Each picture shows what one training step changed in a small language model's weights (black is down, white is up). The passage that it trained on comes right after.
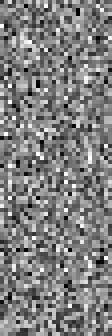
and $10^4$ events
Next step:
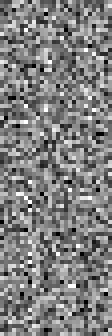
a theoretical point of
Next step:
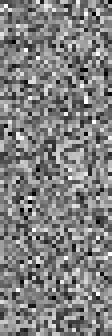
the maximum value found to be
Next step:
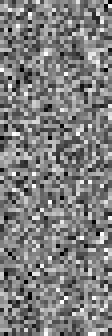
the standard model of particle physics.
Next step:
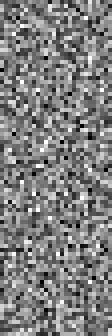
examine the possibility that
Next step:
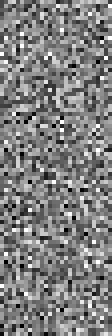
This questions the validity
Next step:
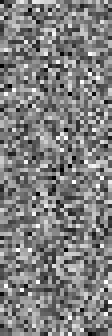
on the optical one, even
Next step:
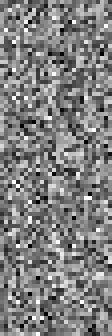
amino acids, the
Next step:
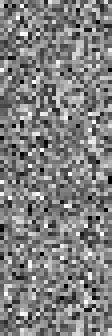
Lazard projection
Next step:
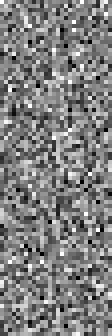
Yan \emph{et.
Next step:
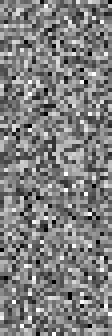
discuss how to configure the
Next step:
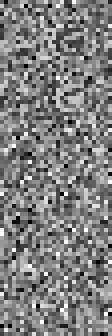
than $L$, so that the
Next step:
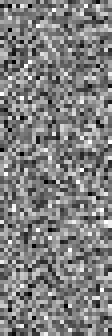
Applications, University of
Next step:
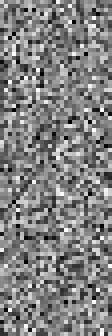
Flying Robots
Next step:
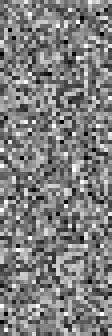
of PBHs to the
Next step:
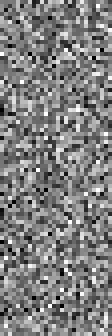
One can of course
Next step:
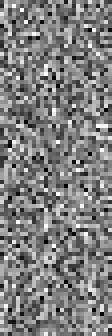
in the *Control*
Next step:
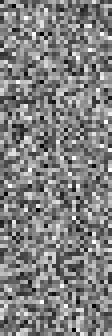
the description of dimensional
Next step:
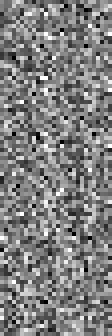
effects, possibly
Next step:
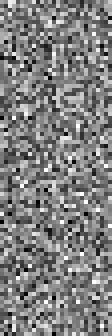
them to NS natal
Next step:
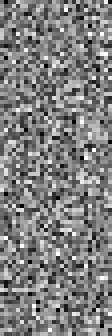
follows. The basic idea
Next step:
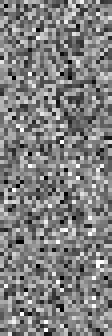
(equal) gauge couplings of
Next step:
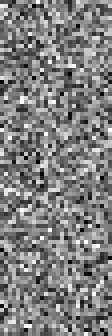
computational cost for computing the
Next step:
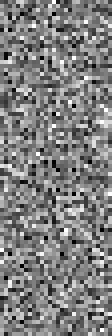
order to directly compare our results
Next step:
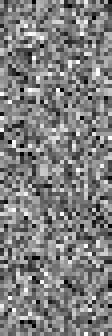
of the substrate and film
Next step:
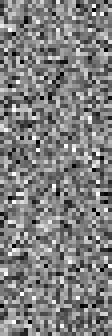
context of InfoSec,
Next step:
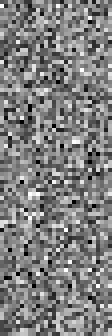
final result \begin{align}
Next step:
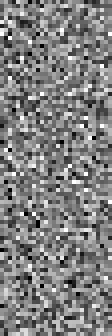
respiratory system, large
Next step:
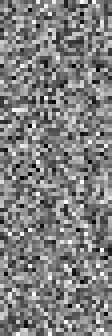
to study and understand the
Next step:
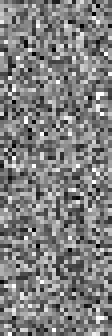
\quad (2)$$ Figure
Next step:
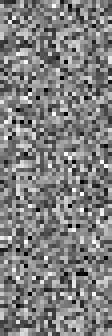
used to propagate the
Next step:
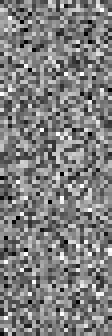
$T_c$, much
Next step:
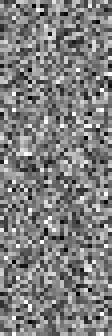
paper is structured as follows: in
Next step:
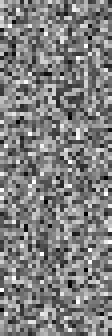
of between 10\% and 60\%
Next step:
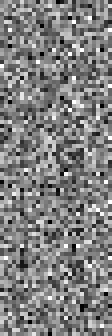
aspects of the spectrum would depend
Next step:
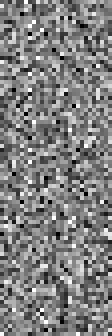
it is accepted by the
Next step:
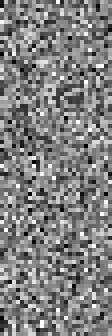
language = {en},
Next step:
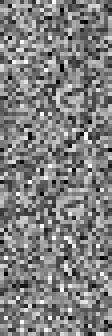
to the continuum emission was
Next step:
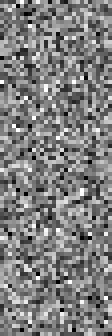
most accurate model, the
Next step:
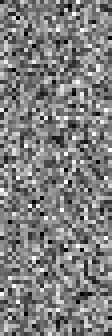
fluxon increases, the time between
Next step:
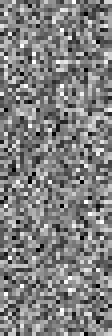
quality monitoring
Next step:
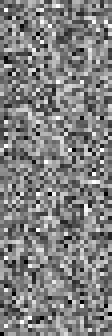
operators with respect to
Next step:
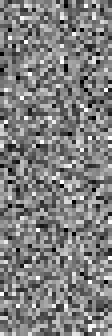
guarantees that
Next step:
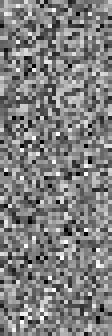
natural way from the
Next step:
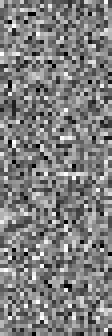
Monte Carlo simulations
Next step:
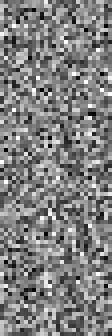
a source of dark matter and a
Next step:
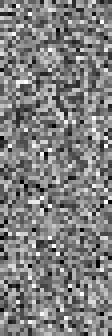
of gravitation. In the
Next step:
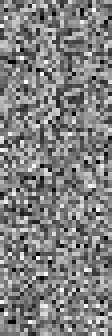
scales of less than a
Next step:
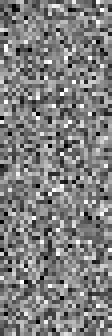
rather than variability produced by
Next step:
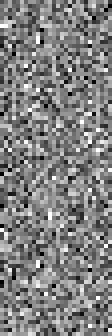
Customs clearance.
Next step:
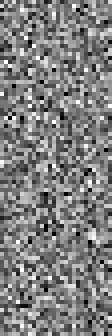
the moduli space of the
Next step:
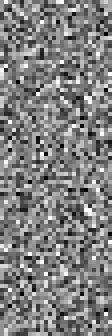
instead defined as the
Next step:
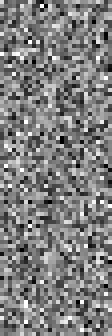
parameter or be terminated upon
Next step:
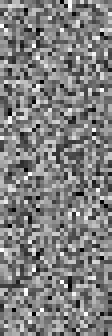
the benzene
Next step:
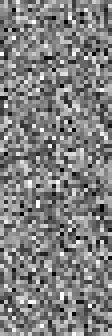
ERC20 tokens or
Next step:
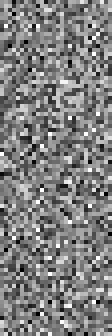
Here we relax this assumption
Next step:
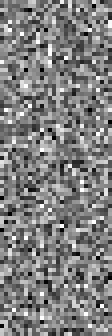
\app{} relative to
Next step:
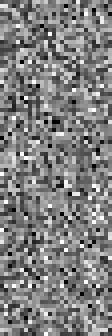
the full field theory, and the
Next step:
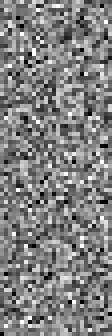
respect to the coupling to an
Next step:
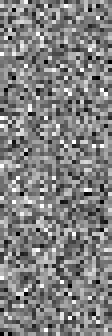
barrier characterized by the
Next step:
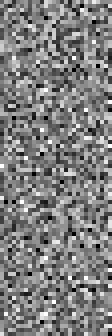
in fact \emph{bond
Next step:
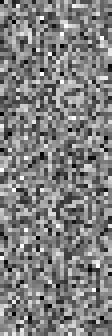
M1 strength
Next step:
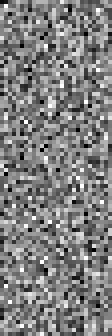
18 GRBs enter
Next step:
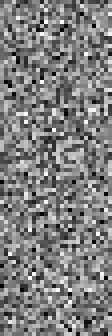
shows how the Jacobian
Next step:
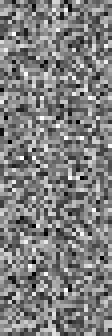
dataset, resulting in
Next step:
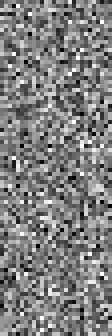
be training and analysis. In the
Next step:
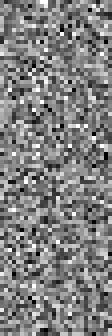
part of the overall resource
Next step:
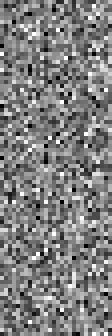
\caption{Dependence of
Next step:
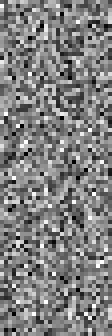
(linear) diffraction
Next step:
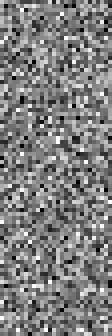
quality factors for exciton
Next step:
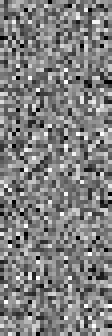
time series since for large
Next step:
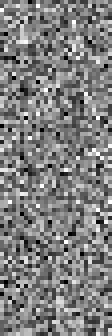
important aspects. First,
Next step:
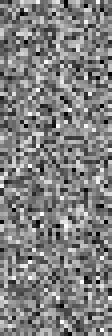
we will demonstrate
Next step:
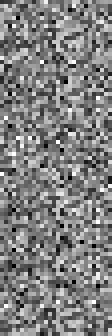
adjust the number of regions
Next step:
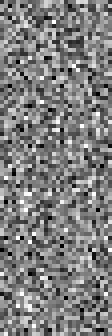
of spins in the system.
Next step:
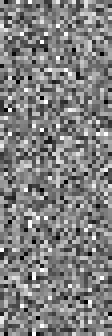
S$ is reached in the
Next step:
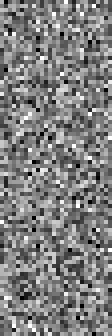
\boldsymbol{\mathbf{\Phi}} \,
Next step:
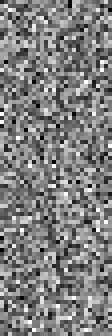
coverage $\Delta y$ from our
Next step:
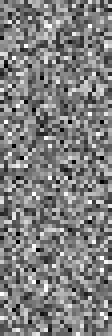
target streaks, will
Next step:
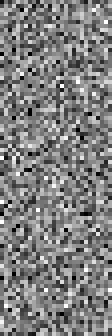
CSIT quality setting with
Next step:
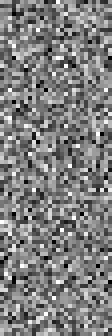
using Bridges. The results
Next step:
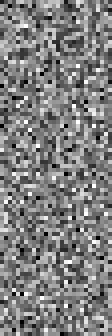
of possible excitation scales
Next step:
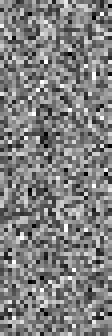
is also a weakly
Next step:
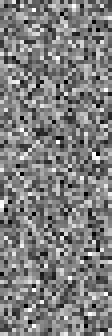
theory until about the end of
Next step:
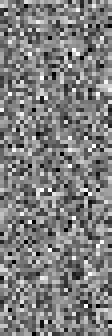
waste) compared to
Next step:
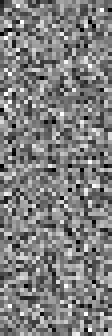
western Asia and
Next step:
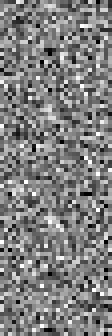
communication technologies have
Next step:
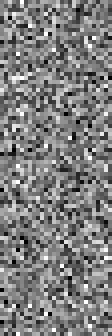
are extracted. It is found
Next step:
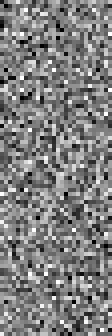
that do not depend {\em
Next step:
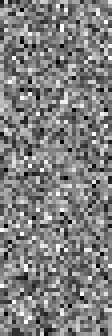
CO were supported in part by
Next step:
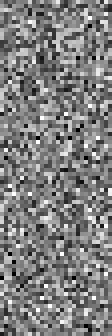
into CNN structure via
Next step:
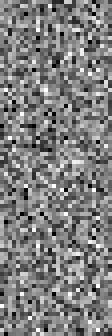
\ , \end{equation} where
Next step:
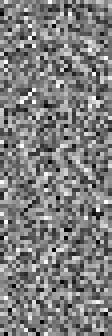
end, in this paper, we
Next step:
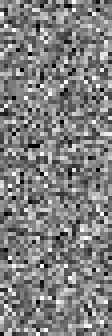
electron-positron pairs
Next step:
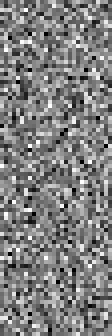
as the matrix size grows to
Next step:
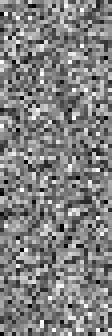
do not show the hot initial condition
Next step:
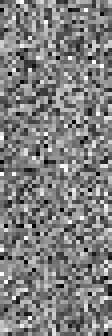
prediction has focused on
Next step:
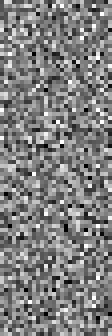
web search engines --
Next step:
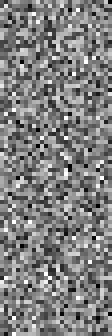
0$, we obtain $\mathcal{\tilde
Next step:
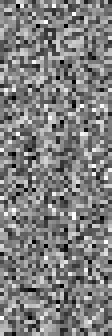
fixed at 300 K using a
